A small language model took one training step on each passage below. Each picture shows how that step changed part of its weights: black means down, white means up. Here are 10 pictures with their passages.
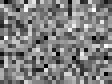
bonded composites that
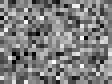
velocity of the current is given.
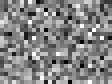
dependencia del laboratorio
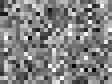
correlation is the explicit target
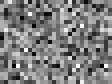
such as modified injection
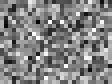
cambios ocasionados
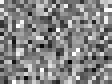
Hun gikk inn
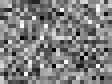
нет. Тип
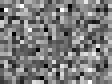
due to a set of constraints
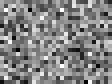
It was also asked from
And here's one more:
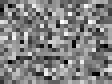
targeted CEERS
